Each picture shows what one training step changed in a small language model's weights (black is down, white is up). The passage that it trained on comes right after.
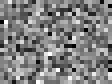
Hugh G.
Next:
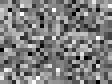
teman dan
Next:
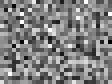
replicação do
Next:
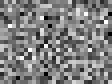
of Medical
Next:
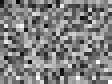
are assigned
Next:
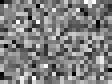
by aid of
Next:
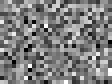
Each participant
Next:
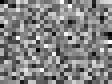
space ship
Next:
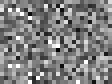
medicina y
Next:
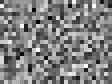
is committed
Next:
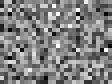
who met the
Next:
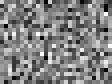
machines in
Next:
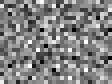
In such a
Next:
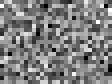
și chiar
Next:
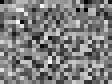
de corte
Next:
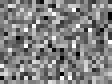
The description
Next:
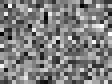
Geological and
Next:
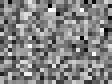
uit de
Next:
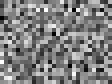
the heat
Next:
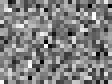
a full
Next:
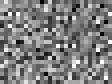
E Aos
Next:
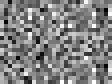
to enable
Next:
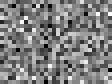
of drugs
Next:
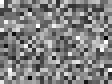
e normas
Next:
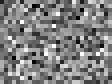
day and
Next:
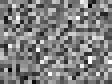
am my
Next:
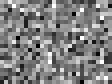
da ordem
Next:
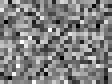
emerging in
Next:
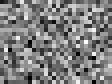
treatment is
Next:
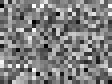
of GIS
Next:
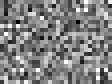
una corriente
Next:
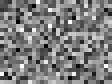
of Safety
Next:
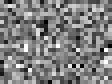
who have
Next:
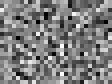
– yer
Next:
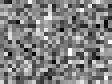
the worst
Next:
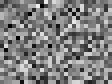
explored to
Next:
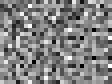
dans un
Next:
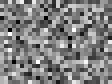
of this study is
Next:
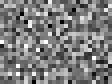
arise when work
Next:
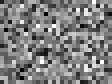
play a
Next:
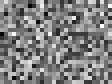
viewed as
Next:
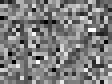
impact on performance
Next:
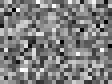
compare the
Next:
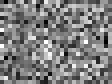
have an impact
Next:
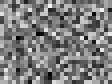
de estudo
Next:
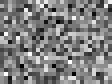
este ainda
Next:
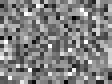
from Dixon
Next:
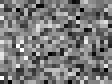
o novo
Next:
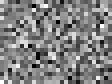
proposed model
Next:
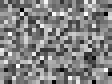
its operational
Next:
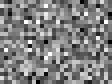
iterations that
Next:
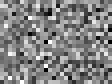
wines produced
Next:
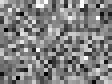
protection of
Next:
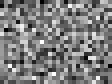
communication and
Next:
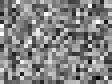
nimic de
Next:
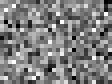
insetti che
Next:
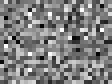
If the human
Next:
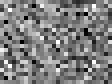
globales como
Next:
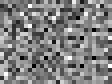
dans une
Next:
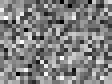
notion of
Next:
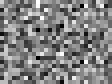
positions and
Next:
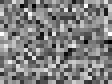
overall view
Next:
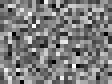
This property
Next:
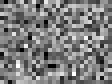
have a low
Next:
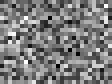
such attacks are
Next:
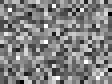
investigación en
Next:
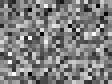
discuss the
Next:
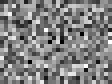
is assumed
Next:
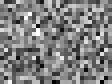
teachers and
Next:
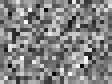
t_1 and
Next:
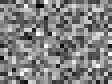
were presented.
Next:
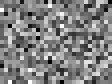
- while the
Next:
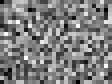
ex ante
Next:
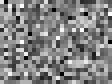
realizadas entre
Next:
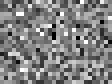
composition and
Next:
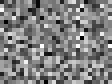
poi porta
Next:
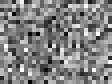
and practices
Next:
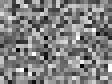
concept of
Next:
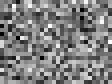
be reduced
